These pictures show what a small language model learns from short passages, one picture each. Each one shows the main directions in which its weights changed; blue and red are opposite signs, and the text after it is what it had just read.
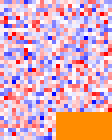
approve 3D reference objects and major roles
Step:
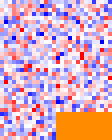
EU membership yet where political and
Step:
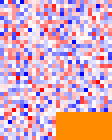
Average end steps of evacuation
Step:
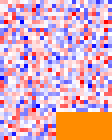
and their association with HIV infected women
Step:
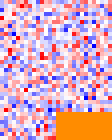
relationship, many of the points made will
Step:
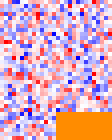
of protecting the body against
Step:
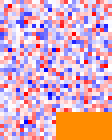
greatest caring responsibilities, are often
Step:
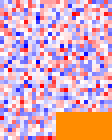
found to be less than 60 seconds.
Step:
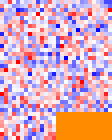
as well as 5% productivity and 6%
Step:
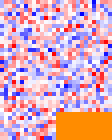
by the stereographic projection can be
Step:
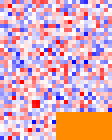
stems (number samples = 15)
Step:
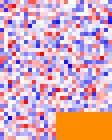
does so in order to facilitate their implementation
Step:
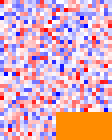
be accounted by the presence of carbon
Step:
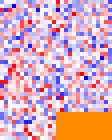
by NNS, congenital anomalies
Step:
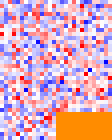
of the middle class can be seen in
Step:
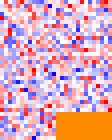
the Groq TSP where tensors flow over
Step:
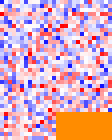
often rely upon a single person – the family
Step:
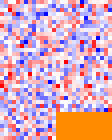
to align the numbering with the IPCC
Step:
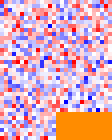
Support Action DOCP
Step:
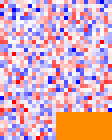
proverbs, was widely endorsed
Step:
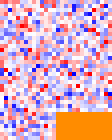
MPa (if necessary, here you
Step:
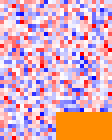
one axis depending on the trajectory and
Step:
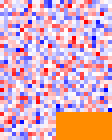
in anaerobic bioreactors in different
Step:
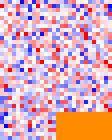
What are the experiences of teachers and students with
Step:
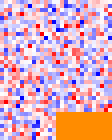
performance compliance. While the former has
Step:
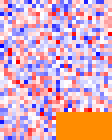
wellness (as mentioned earlier above),
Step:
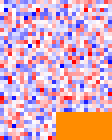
whereas sequence analysis for 16S
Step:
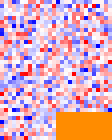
on probing and recording information from business analytics,
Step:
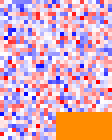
due to the presence of more organic matter in
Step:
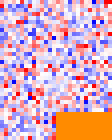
he requests permission. 3. The IT
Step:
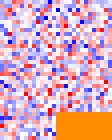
spiritual levels. Our findings are not
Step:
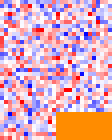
on the progeny tubers of all treatments
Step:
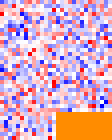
advance of the F1 individuals being old
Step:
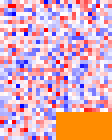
preferred because lexical analyses are
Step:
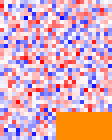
electrolytic nature whereas the values for all
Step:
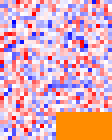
names and Eigen values. Source:
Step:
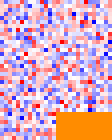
This study aimed to establish proximal
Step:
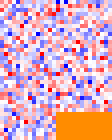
stuck is then dependent on its
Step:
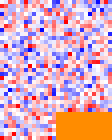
study, performed the antiplasmodial
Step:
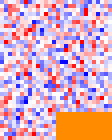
to increase production. Revitalization of policy and
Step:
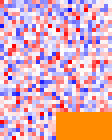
(59.5%) respectively. We calculated
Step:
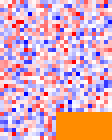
switch to perimeter
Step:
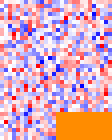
and in line with the standard established by
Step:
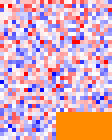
employs a particular number of convolution
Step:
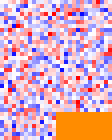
vision lies the intelligent generation and
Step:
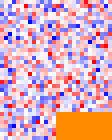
institute in Baghdad after take
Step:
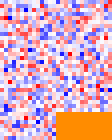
CDF. 47 FIGURE
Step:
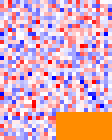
While the potential benefits of this procedure have
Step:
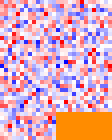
in these countries whereby a large number of the
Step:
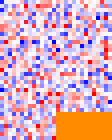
detecting malware [32], [33],
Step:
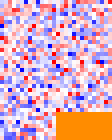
non-affected side. No significant
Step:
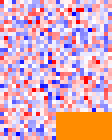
DNA [38]. Tannins have been reported
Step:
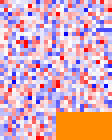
the project investors. As there is a
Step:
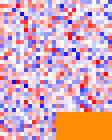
villages/Areas from each of the
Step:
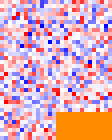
were formulated and guided the study at
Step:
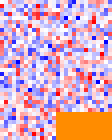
of the technique for different marine
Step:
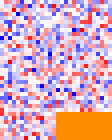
Agriculture Research and Development),
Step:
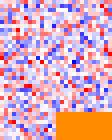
breast height (DBH) of
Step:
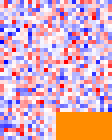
and provide detailed planning of the next
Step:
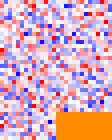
Roadmap for Adaptation 2100
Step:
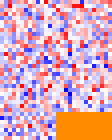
“NEW CENTURY” –
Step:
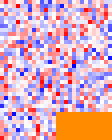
numerical quantities connected by the sign
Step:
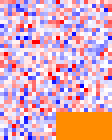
into the main chamber, supporting
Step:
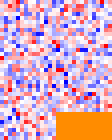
surfaces with very high accuracy and with high
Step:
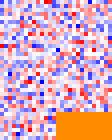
guide for her expert guidance,
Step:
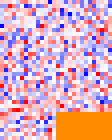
in linguistics and cultural studies.
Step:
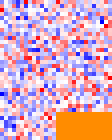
on the emerging topic of data projects for
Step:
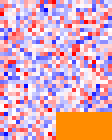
study, the incisions given in fractures
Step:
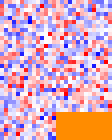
instructor from Computer and Instructional
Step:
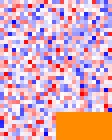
5G-ROUTES CAM
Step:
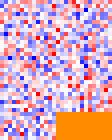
significantly influence students’ retention when
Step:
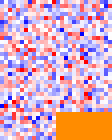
two custom-designed large field
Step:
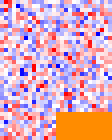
more heat with the same dimension of the
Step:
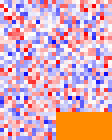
occurrence of adverse events
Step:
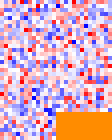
in the midst of the historical events
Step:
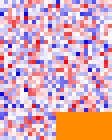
of their components” [3, 145].
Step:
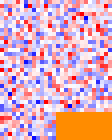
to D. N. Majumdar
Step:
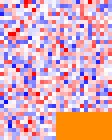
(GS) or genome-wide
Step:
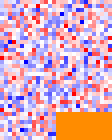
method. The treatments consisting of four
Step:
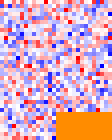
there is slight difference between R^2 and
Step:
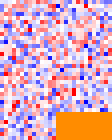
been a significant increase in the development and availability of
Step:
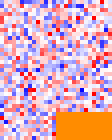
and the supinator muscle.
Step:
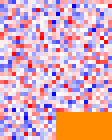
IV. SETTING UP AN
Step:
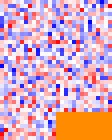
technique rather than an approach or method.
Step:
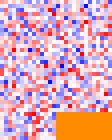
organizational processes in the field of
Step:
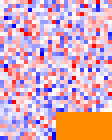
The random forest model demonstrated
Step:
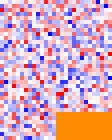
in different ways throughout the literature.
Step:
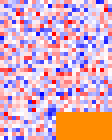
use frequency. Fig. 37:
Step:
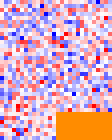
better approximation as average value than the population
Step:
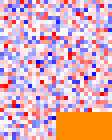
work. A peer review file is available.
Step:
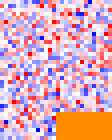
server only or performing only well under idealistic
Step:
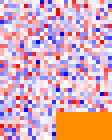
only the co-occurrence of two
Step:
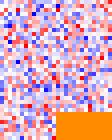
spokesperson for the group (5)
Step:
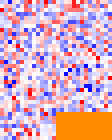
resulted in a deeper understanding of related
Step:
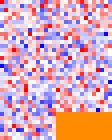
glycosylated haemoglobin
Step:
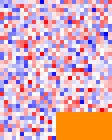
grids of the the training program, by
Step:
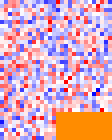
is developed for making reconfigurable
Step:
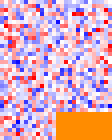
hazardous activities or materials for more
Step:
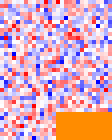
seems to emanate from specific
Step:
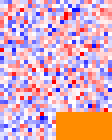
could be used to disseminate content.
